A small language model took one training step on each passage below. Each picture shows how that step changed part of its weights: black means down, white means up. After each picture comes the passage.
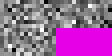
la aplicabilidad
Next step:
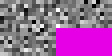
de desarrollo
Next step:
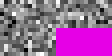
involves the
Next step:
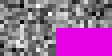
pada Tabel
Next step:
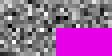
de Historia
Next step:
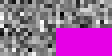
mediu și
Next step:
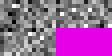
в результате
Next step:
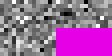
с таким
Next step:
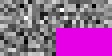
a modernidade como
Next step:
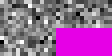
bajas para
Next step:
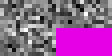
alunos no processo
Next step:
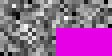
жизнь не
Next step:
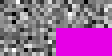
program ini
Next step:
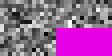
leve e de
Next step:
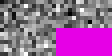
los recursos
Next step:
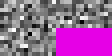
propre est
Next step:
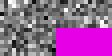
used since
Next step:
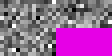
cu cea
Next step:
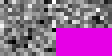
каких либо
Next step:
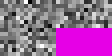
властью для
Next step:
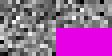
el valor y la
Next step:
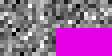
orqali yanada
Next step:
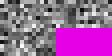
untuk menilai
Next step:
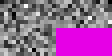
los precios de
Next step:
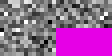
Por outro
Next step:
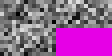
yaratish imkoniyati
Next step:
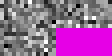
va makon.
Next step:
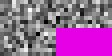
de competências
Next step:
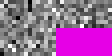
Осы өнер
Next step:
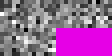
aged 3 to
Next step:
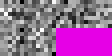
of women,
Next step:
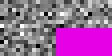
del Hueso
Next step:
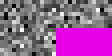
etc.) et
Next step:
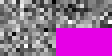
cuando la
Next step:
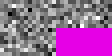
где страны
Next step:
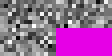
translation of
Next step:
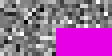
perceptions of
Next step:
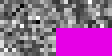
va natijalarni
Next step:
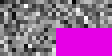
los derechos
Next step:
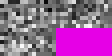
nilai t
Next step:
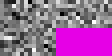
систему управління
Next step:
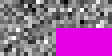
and copper
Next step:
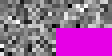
criança com
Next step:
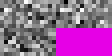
music and
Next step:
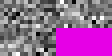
digitales como
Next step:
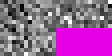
também político
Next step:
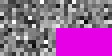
dazu im
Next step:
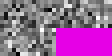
et à faire
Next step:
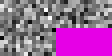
of its development.*
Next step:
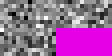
людей с
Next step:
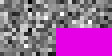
из этого,
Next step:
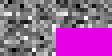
muncha kam
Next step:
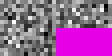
« Eaux
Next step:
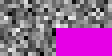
от возможности
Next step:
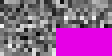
punto a partir
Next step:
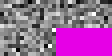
kDa la
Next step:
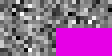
inicial quanto
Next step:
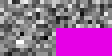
de ressonância
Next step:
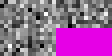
foram propostos
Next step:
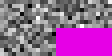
clandos est
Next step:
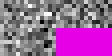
responden a un
